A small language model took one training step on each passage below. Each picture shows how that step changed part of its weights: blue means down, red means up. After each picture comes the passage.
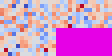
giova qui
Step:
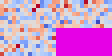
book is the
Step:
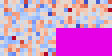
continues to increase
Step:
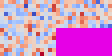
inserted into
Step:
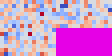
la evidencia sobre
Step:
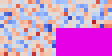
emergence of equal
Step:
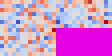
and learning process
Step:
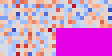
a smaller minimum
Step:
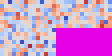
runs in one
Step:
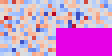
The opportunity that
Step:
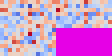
for studies of
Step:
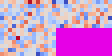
here) is needed
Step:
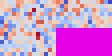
access international research
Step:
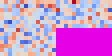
more complicated.
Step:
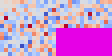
Our tool, source
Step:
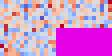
ensembles with
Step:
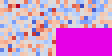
technical features and
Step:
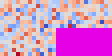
resources to get us
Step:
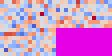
that have been combined
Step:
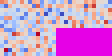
those who were not
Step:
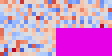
the distance. This
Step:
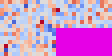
participate. These
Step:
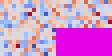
manuscript preparation
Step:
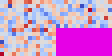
consider two scenarios.
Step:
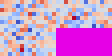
and (vi)
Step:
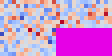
any feature involved with
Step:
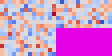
Mean number of
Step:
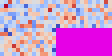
found in {\it
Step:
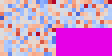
va moliyaviy xizmatlarni
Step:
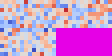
been reformed
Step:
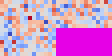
curvature and
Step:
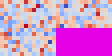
investigaram a
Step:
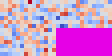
allows straightforward
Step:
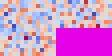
search procedure such as
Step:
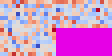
a Dirac
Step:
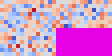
on grassland
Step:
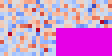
na prevenção
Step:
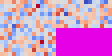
registering the
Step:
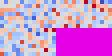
scale tensor metric
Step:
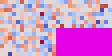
P, León
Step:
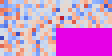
variation ranges from
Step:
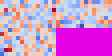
rest mass} =
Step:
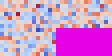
accelerated to a
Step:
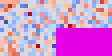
have been musing
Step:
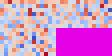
to the theoretical
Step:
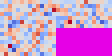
environmental conservation
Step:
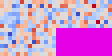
in organisms,
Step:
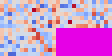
lexical skills
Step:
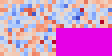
of any asymmetry
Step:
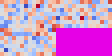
fault can be
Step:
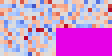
8 orang
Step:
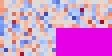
theories defined as
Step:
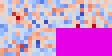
written as a series
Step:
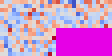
on TN1
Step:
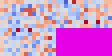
of system is very
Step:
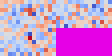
of the form
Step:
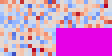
the variables that affect
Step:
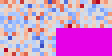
the North
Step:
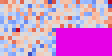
the approach demonstrated here
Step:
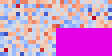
a different universality
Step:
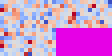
phase transition $\Delta
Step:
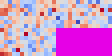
western regions
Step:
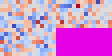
algorithms you have
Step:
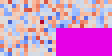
conception, study
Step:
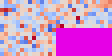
difference of 5%
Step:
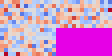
zero. For the
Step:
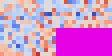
measures such as
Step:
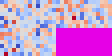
plotted against the
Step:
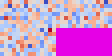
assumed that the
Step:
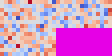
ca persoana
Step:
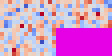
contra de la
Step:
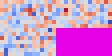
of the received rate
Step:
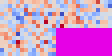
as a function of
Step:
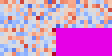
the user in terms
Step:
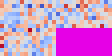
in initially
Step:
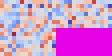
in the following example
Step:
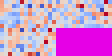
in the SM +
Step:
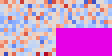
the adoption of
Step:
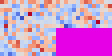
by changing expressions
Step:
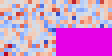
situation. The
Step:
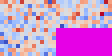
the test. The
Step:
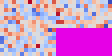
$n$ the
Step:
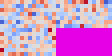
and applications of the
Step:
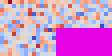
to keep the conventional
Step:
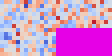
completed a
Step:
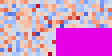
group and by
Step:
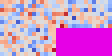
and Phung,
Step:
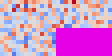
superior al
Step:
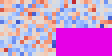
and quality of
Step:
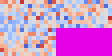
the categories of
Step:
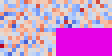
scenario, and if
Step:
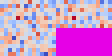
time. We increase
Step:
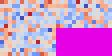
by intense
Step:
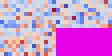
reviewer to be
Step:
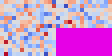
servo unity
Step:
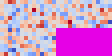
estudiantes de
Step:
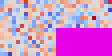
reported, the
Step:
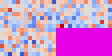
approach, like the
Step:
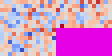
on the precise
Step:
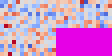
impulsa que
